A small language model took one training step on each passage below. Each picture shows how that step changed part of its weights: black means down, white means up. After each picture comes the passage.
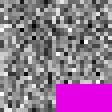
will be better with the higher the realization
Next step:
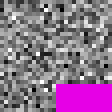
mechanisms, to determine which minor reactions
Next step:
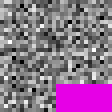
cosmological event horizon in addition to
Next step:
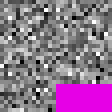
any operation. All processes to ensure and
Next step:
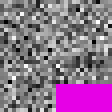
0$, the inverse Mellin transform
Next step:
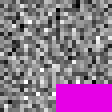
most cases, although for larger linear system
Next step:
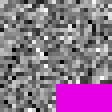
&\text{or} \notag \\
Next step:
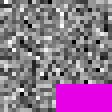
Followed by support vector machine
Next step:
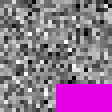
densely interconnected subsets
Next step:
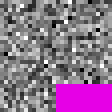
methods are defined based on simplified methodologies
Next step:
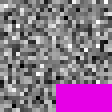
the growing period from 140 to
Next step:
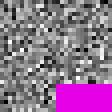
LoRa usage in the domain
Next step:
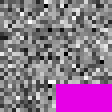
brushing aside all the
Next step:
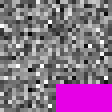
tropical rain forest
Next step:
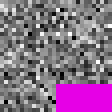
as a savior capable of
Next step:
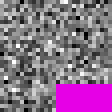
in a constant magnetic field of 14 T with
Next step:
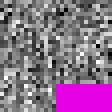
formal think-aloud
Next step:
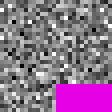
the corrected count. Studying
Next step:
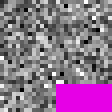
Husband's side and Wife
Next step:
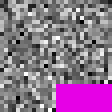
The first two coumarin
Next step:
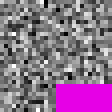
worldwide The Paris Convention was
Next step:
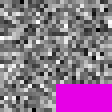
QS, the gate sequences of
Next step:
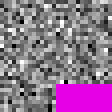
identified as contaminated by
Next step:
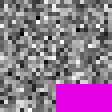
these uncertainties, we will treat
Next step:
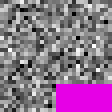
approaches have been successful in achieving
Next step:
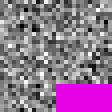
cloud-based platforms has
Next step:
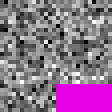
<LOQ nd nd
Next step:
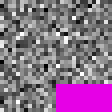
Atrial fibrillation was seen
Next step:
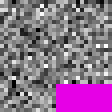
a static phenomenon. It is
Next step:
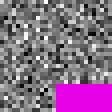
\emph{gap equation} in the
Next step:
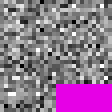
point P is reconstructed as the
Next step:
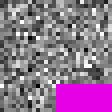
the fixed input sequence length and symbol
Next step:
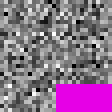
different suggestions. The overlap
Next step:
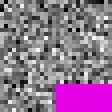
a static $\alpha$ given by %
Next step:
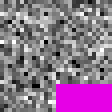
for AGB stars, and their
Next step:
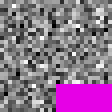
the complex plane for the 1PARA
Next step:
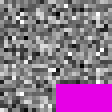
applying magnetic flux through the two loops
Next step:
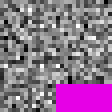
Figure \ref{fig:arrows}
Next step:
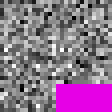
the CR linewidth one had to
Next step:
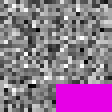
10 DEIMOS Dave
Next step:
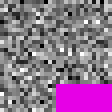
regularly! Perhaps a more
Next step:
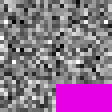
number of respondents is 121.
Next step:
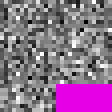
susy transformation is typically used
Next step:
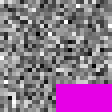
should be considered with caution.
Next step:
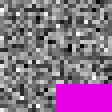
on the study's findings the following are
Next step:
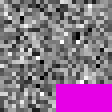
| 2 \rangle$ with arbitrary
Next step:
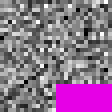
to establish 1:50 PM
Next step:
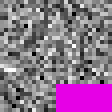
and weekly low dose
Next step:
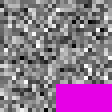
or more `stationary' quantum
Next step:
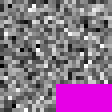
○ No: Has there been
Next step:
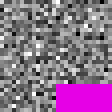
the one which possesses the most
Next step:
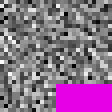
American International School of
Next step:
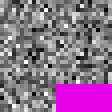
meson energies obtained by using
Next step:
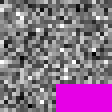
bodies moving through it.
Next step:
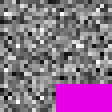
using rare or grammatically
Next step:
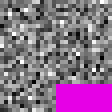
used as a background for a play involving
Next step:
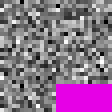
So it can be said that the changes
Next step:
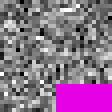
free energy, \begin{eqnarray} M
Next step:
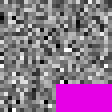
of the truncated cone.
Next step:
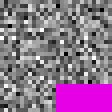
of tephritid fruit
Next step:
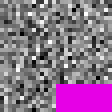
of the models appropriately one can satisfy
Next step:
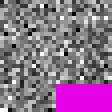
intensity, dryness in the atmosphere,
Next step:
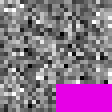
. \end{equation} A
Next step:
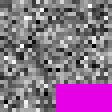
the religious group in question: –
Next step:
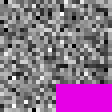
good crop production [8,9].
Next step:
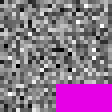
at the Open Science-AI
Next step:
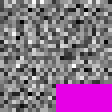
of the ball), ball
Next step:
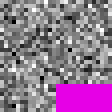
larger mean value of the image intensity and
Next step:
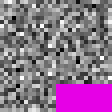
broken only in one direction in the
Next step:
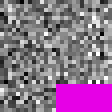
really easy to be accessed
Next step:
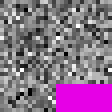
such as neurodegenerative
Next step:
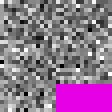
results with caution, as this analysis
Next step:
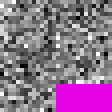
difficulties in performing the
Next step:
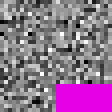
the molecular excitation of CO are
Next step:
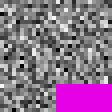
in the mammary glands
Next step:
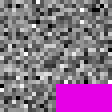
quiescent galaxies}", journal
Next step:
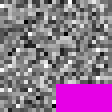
& t12 & Tightened
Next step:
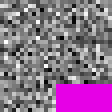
the experiential learning, a blend and
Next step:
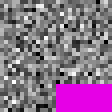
to food for farm animals,
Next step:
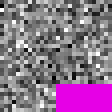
within-participant experiments and compared
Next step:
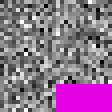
?Do You Think that
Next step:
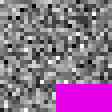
layers near the structure [5]. On one
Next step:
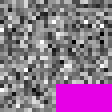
to be twins, will upon comparison
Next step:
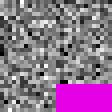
according to **Duncan
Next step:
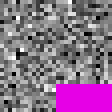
between March and October were
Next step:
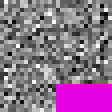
in $g(h)$ to a
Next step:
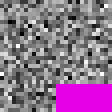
season. As a result, they produced
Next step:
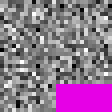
of neurons is comparatively better
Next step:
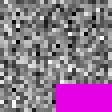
converted to physical units.
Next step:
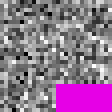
$\alpha_c$ with respect to
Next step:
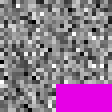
same time this simulation gives us configurations
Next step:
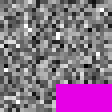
silver nanoflakes at
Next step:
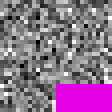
the scatter plots show the distribution of
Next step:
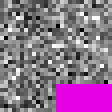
at smaller luminosities. In this
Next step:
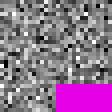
subway, and port developments across
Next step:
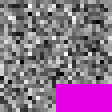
coldness in his eyes and
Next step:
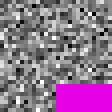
clarifying question that revealed
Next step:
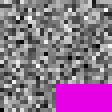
by induction on the number k of
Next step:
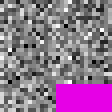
mating and population stratification
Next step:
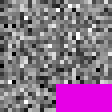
Gupta A, Malik
